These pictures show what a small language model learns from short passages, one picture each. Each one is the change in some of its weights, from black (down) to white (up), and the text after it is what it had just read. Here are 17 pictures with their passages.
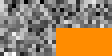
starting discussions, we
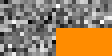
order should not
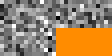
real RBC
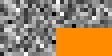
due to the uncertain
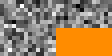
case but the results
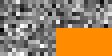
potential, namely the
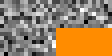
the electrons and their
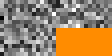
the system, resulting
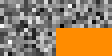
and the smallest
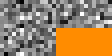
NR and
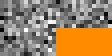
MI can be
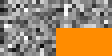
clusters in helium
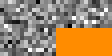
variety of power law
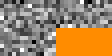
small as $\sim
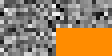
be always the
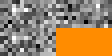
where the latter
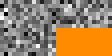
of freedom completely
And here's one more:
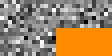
as dimers
